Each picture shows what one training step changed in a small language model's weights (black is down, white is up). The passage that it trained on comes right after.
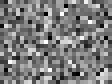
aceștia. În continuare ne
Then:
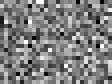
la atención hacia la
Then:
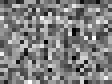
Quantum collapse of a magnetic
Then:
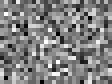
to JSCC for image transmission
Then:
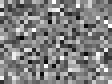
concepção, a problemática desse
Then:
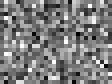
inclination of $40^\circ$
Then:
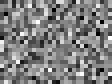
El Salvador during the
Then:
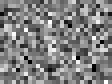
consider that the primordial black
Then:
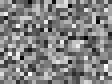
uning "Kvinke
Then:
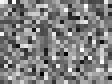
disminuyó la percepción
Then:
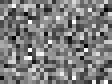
СЕИТОВ Азамат
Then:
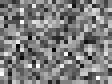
of the GMs emerge from
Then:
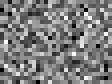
used to attack hundreds
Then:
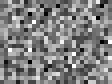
acuerdo”, lo que indica
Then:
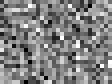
доцент, Узбекистан
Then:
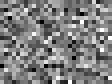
\citet{lin22} indeed
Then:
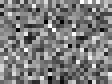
degree of evaporation by
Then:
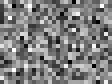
de ser blanco?
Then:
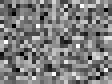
digital também é sua vida faz com que
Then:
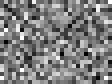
yang terlalu banyak
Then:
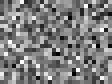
trapped ion using an
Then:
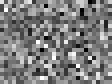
uchrab (ichak
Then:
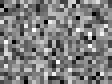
the minimal basis, consisting of
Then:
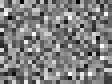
system for 1386 values of
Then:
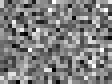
os órgãos que
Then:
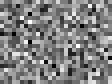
identification of these operators was based
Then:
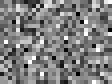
whose historical narrative
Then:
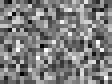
амалга ошириш ва
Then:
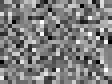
werden. Daraus ergibt sich
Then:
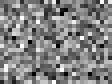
cancel each other for both ${\cal
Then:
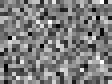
overdoped samples of both systems
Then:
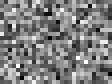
de Empresas.
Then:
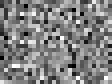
Phe Cys Val Ile Met
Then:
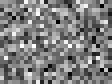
even without the spin orbital coupling. This
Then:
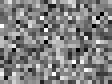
to be the best detection parameter for experiments
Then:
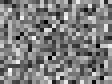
amount of benchmarking of methods
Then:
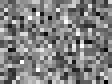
drive through the on-chip
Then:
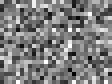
имеет большое
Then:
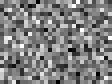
[7], ortopediya -
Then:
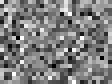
durumları arasındaki
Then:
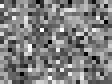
наук, доцент, професор
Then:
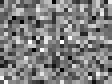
é concluído após
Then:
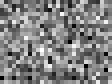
stable (24 ans). Il est de
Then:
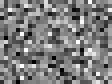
above CBC formula provides a
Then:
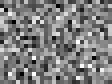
Tableau N°3 :
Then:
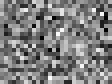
general, white dwarfs,
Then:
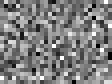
be used in quantizing the classical
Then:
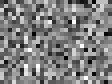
at they are at least quartic
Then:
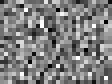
classical SP simulation for validation. The
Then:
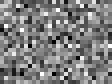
symbol errors is assumed to determine how
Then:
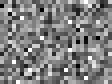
taxlillari va aparat
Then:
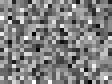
systems of exercises play
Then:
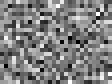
aquí destaca el vertical,
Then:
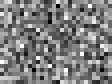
value of the cut-off energy is
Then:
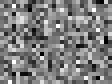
T., "Meditsina"
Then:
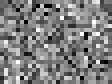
відсторонення від роботи
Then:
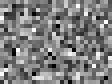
das atividades entre os diversos
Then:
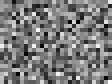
За даними літератури
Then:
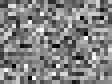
se kaže v
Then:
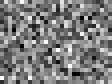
(IoT), architecture,
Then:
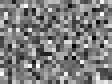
of pole inflation
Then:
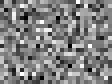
little bit. We
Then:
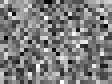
equals $g f_{t +
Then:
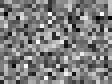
share for a pair of
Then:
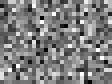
SolidWorks: 1.
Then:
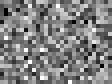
auf Anthelminthika
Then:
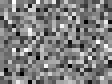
Arrival from pulsar radio
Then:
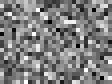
value of $m_t$ is
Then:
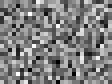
Ceza Kanunu
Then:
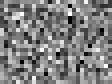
ya'ni sulolaning
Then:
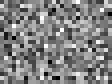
market structure, however, is usually
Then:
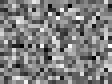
tovar oborotidagi
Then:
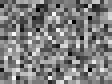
vector is manifestly not.
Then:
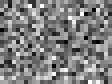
va ularning qamrovini
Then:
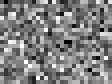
relevant data while filtering out all
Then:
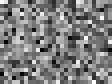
the unimodular gauge of GR
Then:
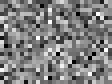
controlling the azimuth
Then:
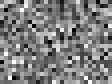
работа с детьми
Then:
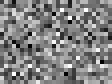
tibbiyot fanlari
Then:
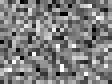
kusursuz, ideal bir
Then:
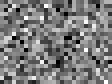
también la adaptación al
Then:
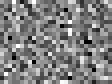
UCOP MRPI
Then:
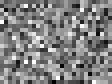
نانو ذرات
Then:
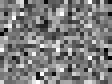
that we will consider, the up and
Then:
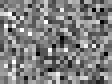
second 4D spacetime. [We
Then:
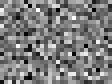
hindi ka lang
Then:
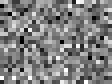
(lower plot). The energy is
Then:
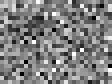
tetragonal distortion of
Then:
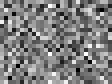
April 2016 zum Schutz
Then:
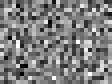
Au were calculated using our TB
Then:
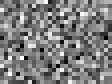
for a ballistic atom at resonance
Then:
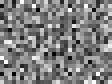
theory of the firm*,
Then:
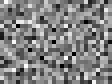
de texte pe care Augustin
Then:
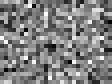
constant amplitude sine wave signal. Figure
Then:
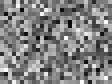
Particle Impact vs.
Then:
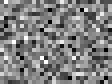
de bijdrage van
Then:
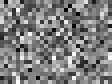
4. CONCLUSÃO A
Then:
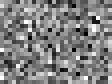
as well. Keck already has the
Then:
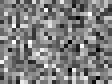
и ситуации, часто
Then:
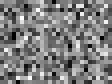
IN THE EARLY
